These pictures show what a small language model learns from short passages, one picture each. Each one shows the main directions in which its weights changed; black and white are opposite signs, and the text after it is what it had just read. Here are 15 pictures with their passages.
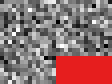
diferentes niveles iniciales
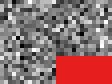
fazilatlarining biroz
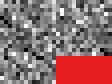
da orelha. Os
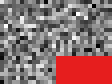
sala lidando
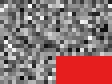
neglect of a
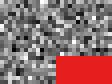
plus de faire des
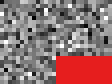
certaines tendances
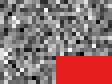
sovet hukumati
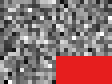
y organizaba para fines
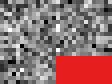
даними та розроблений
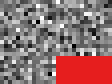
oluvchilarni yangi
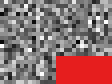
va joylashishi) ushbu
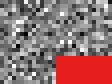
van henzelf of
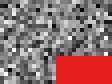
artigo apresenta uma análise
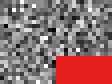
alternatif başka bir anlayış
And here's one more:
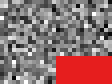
de trabalho” e,
